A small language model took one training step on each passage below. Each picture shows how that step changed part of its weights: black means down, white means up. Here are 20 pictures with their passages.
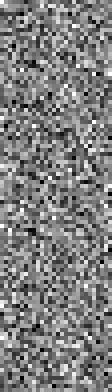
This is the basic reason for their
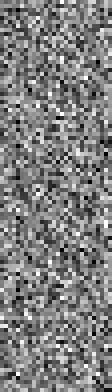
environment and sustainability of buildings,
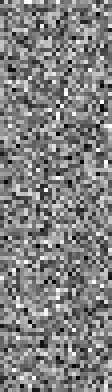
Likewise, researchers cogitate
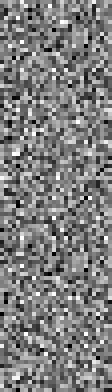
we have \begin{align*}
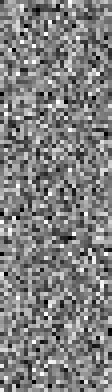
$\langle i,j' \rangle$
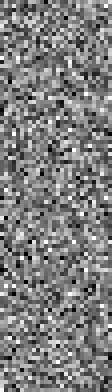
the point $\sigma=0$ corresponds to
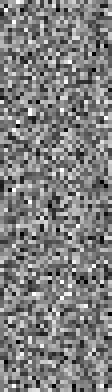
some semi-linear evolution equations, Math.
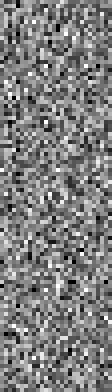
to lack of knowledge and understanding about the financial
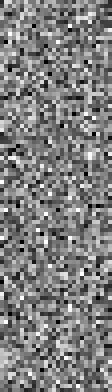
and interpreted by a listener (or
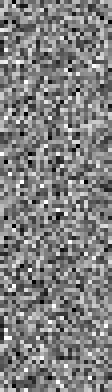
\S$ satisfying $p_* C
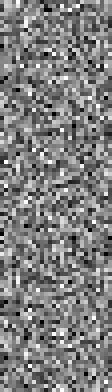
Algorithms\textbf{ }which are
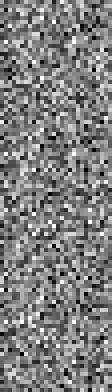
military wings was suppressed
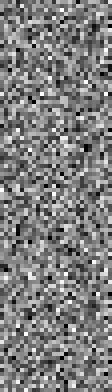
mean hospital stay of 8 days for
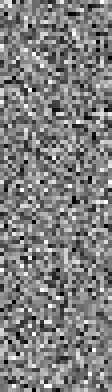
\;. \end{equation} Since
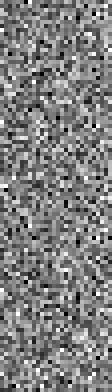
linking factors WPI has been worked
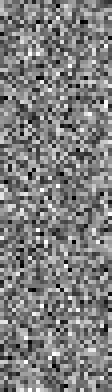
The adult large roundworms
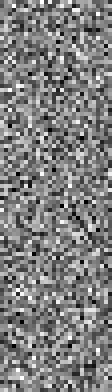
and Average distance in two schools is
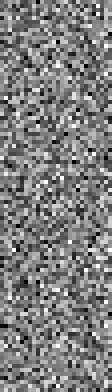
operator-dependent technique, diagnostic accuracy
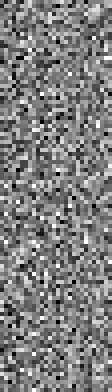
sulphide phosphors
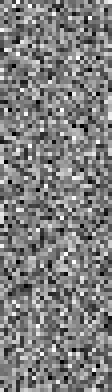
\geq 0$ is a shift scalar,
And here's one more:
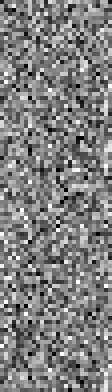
in the work of Schiffler and
